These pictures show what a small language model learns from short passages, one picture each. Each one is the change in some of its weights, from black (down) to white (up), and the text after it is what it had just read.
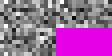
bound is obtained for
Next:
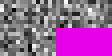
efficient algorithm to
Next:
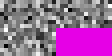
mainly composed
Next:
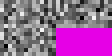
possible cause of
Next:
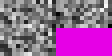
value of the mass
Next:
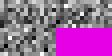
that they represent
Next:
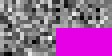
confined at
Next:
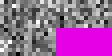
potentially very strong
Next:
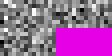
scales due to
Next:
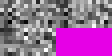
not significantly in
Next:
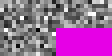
to be closed
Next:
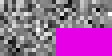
the Fermi
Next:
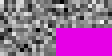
the QGP
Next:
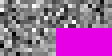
due to charge
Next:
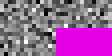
supported by the
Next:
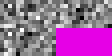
The PMV
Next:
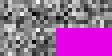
this trial
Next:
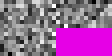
a powerful
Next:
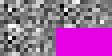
be proven
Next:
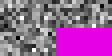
to experiment is further
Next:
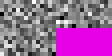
quark models.
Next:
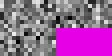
large codes
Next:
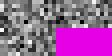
use of the
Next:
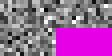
as compression
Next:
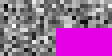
Also interactions
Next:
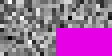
$S$ can
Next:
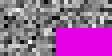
too might
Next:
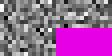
shift from
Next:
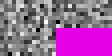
or splits
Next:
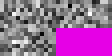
any $\lambda$
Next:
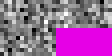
or listing
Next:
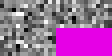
all integers,
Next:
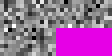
patterns from
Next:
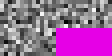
more specialized
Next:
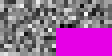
around 7
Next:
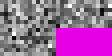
means that these
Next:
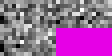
of the component
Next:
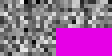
At leading
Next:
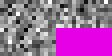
1 kHz
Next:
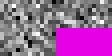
theorem or the
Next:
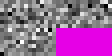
become equal
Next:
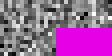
for large step
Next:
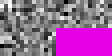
wave emitted
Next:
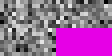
we want to
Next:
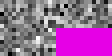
with termination by
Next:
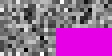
is introduced,
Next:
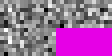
on a multiple
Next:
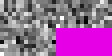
the SC results
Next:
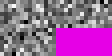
additionally introduced
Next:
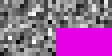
measurements on the
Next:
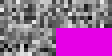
is the number of
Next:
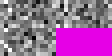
(See Figure
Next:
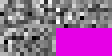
post quench
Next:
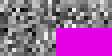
points and they correspond
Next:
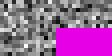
Each of the
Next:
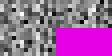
important topics for
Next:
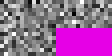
φ as
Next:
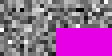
while the network
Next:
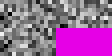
by the final
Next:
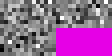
resources of
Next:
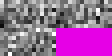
that in a single
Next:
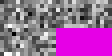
is possible only if
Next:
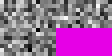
the algorithm used for
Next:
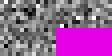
paper two original
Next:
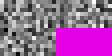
the data and in
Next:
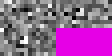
ratio between the
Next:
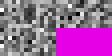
is impossible
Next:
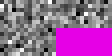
interference of the
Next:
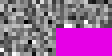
explanation for
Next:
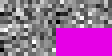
gives in the
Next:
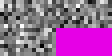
normalized to the
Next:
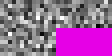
For short times
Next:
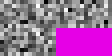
there exists
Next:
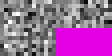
mesh size
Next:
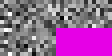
created using
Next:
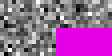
metals, the
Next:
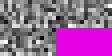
for the amplitude
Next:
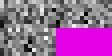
that we can
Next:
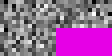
and the other terms
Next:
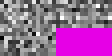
viability of
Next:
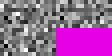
choose null
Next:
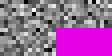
ensuring a
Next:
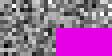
systems. We
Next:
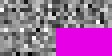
average edge
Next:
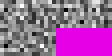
a shot.
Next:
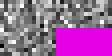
MK, the
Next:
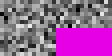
observed experimentally using
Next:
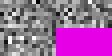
their excitation
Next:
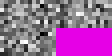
seen in
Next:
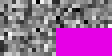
sector of low
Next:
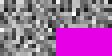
the scattering time
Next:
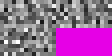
a block size
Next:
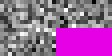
in a result
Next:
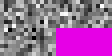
patterns and
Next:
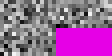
observation on
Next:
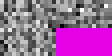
the presence of
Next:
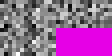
and detect for
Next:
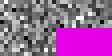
analysis. }}
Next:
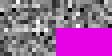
similar structures in
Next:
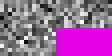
by increasing the
